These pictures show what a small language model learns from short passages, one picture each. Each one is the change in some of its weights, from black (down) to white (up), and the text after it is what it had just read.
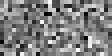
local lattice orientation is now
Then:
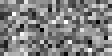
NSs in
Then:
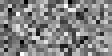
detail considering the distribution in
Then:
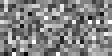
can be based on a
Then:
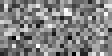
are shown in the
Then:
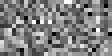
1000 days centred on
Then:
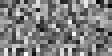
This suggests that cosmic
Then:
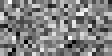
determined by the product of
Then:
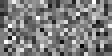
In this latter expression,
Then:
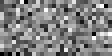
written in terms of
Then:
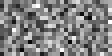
for self-citation
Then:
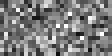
of first order Markov chain
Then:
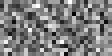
for the late-time
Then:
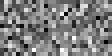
not only outperforms
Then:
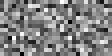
found to be less than
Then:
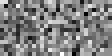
intersect the galactic disk
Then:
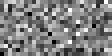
mode at lower temperatures
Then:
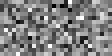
estimation uses the information
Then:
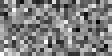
MHR always satisfy
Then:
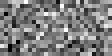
given by $\Delta
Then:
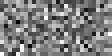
increase the accuracy of the
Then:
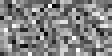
is that it is
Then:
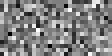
with the charge interaction
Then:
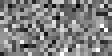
that it is possible to
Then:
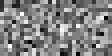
a single scalar, and
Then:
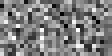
programming language R, the
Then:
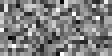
with radial velocity surveys.}
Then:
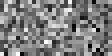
at Int.\
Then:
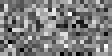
of all examined methods in
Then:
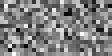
along with the string set
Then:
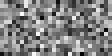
the predicted anchors
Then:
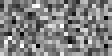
for the multiple planet
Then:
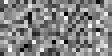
efficient and accurate computational tool
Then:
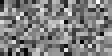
the fields in the
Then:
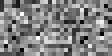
a branch of the
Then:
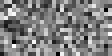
in detailed enough magnetic field
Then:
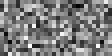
with plaquettes
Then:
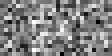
Gauss' law
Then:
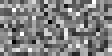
charge 1/3
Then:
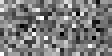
be written as;}
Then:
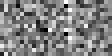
with respect to distance from
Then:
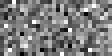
and GGF processes
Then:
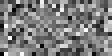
by at least two standard
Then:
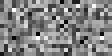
third moment of the
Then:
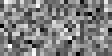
voltage division, and
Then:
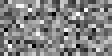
sent and orthogonal polarization
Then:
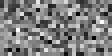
We deliberately
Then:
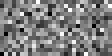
At low temperatures, the
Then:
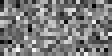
the discrete algebraic system
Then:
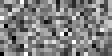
the diffusive limit,
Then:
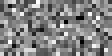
charge. The Dirac wave
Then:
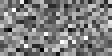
that there are alternative approaches
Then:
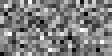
though it is not observed
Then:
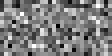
a fourfold improved precision
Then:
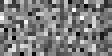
less than 4% attributed
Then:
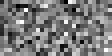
We first consider the results
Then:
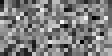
the work in the
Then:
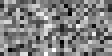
is ``normal'' in
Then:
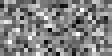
is spin-polarized
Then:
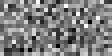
National Basic Research
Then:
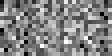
the right-hand side
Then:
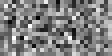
the computations, but the
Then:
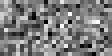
possible for ordinary users to
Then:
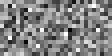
providing a standardized,
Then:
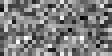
to approximate complex room
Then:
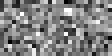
a certain CP and
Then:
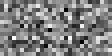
are also produced by the
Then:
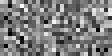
of BChPT at
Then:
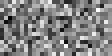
unity and the effect
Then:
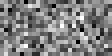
analyses, analysts
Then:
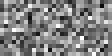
existing schemes such as the
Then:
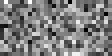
unexpected manner.
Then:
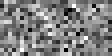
is a relation between spacetime
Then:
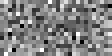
shown to have the
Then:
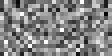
nanostructures can
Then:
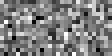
dependence. Our work demonstrates
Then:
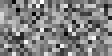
show that droplets
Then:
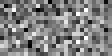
description'' tags
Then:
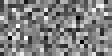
special case where the
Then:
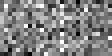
between galaxies in various
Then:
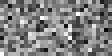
\left( x -
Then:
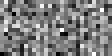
surprising just how much
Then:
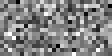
faulty operating
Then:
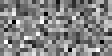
the production and to the
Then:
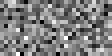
The routine performs
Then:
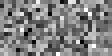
Attention should be
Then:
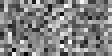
under a latency
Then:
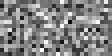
is limited to be in
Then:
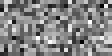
to that of the
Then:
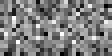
left, right, top
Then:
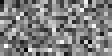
the ones forming the
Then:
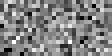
ring due to the presence
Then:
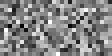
it. Were he
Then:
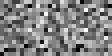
vertically shifted for
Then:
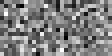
noncommutative torus
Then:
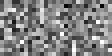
valley, the trajectory
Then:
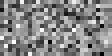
duality method.
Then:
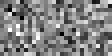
\caption{ The band
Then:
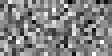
velocity distribution perhaps
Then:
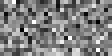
BG from this source
